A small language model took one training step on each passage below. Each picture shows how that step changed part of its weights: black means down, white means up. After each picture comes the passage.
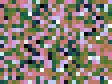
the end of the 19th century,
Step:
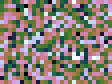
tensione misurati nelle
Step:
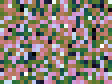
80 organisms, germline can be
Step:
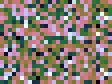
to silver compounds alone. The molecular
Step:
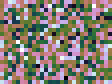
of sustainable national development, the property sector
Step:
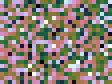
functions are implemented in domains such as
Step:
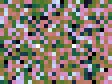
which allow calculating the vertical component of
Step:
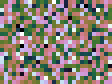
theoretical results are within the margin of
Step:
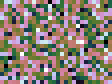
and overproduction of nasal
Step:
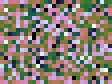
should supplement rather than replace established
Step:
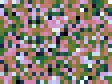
dependent cell ranges show very periodic
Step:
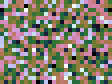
reaction [30–32]. On the
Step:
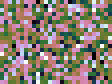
Photovoltaic System G.
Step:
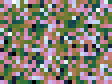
of year of composition against average
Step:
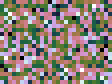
need to utilize ocean energy in
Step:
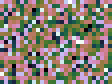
of the respondents have savings account and
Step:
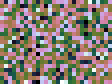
IoT, Trust score,
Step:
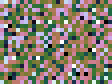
English forms was the most crucial aspect of
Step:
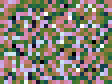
broadcast* to agree on a common
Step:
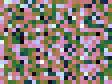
to someone else, for the
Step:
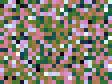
Defenses (RAID 2020)*,
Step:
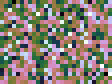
thyrocyte cell
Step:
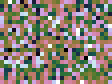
the staff. Staggering in
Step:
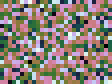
nm, using the same concentration of the
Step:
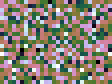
for hunting by noble class
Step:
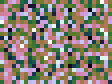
the republic, attract and absorb foreign
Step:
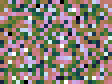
Obesity (BMI-
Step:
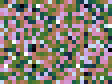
the addition to physical, economic, social
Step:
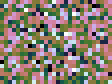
curves shown in Figure 4 represent the
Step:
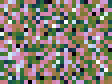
because this process will enable the required skills
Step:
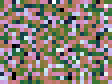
lamina and basilar membrane
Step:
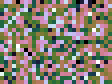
procedure a. Ethical consideration During the
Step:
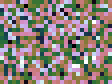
achieve better intraoperative control, making the
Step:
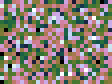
if one fails to give a
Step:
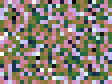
and they prefer leaving the management control
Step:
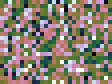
Rivers State, over a
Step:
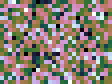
by computing the IDFT over q
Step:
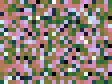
three different values for each of the following
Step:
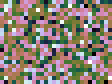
course, we are not talking about
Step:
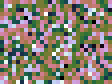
silence on any of my fellow
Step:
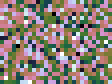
only of students participating in the project,
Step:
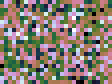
numerous diseases. The derived products of
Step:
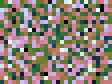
and consequently the activated complex would
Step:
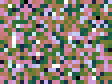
Page. Based on this analysis,
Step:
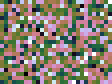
specimens 10m/sec
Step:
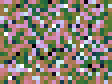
also arrived to help their children"
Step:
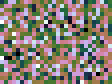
human resources to make them think forward,
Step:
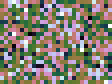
of technology between countries, which highly
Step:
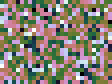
their verbal communication, problem-
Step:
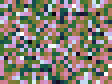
its variables. Several test images are used
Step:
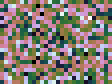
a percussion solo piece
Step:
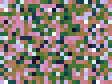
- Stakeholder mapping - Communication
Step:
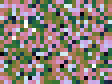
to evaluate as much published and
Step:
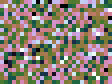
been given continuously for five weeks.
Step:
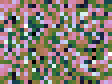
to be a victim of the US policy
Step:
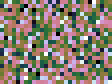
Eurozone countries in the
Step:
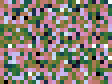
2 Sunvolt
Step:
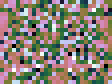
involved in it. Task
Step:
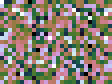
This paper focuses on the principles that have
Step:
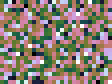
Pauliuk, Niko
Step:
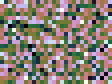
1 shows that of the six
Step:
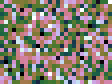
Of note, screening the titles and
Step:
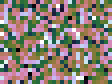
a few branches, and the
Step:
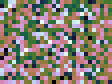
Society uses this collective knowledge to promote
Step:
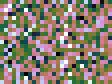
2-cycle is encountered
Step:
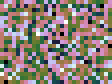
rural local governments. The implementation of
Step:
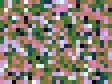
action involves Vitamin C acting as
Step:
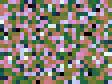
the help of distance metric, which provides
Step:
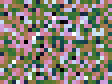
risk factors. Variable Frequency (%)
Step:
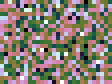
relevant also exist. For citation and
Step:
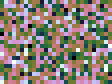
effectiveness in evaluating academic careers.
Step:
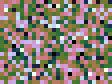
is uncertainty regarding the long-term benefits
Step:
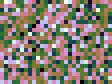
done and the responsible entities. Description
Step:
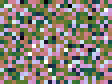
[24] believe, that external variables
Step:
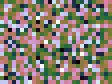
instill in him the confidence to experiment
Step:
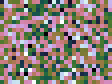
resistance to leaf blast and brown
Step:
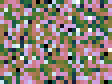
as provided by Farkas et
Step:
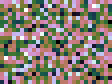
of the entire test. Figure 1.
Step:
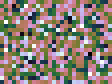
to ferment the feed, as is
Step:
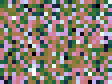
failure of CTT specimen was investigated
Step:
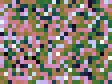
those tasks related to main selection steps are
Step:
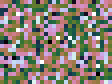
proper flight path accuracy. For the
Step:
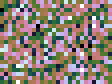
prototypes: dis-and
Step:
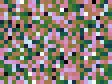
right side. ABOUT
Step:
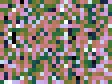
but perceived relationship quality changed between married
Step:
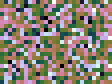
Ln^{III} and
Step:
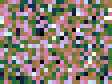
the book of these creatures in
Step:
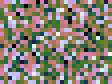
and the need for IT specialists
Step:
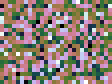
Drug Table no. 5:
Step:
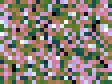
both their perceptions of prior processes and
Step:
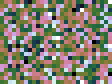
*et al.* [15] developed
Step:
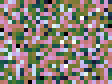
because this process leads to the overlapping
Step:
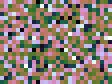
Table S3. Continued Layer
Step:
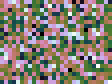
of the data. It protects the
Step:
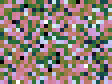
rower's movement in the
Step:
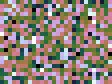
including internet connectivity issues, access to suitable
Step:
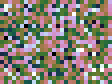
level of correlation was significant at α
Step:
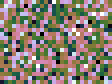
America, and published papers in
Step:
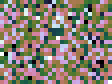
despite the vast natural resources of the
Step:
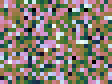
aware of their thoughts and
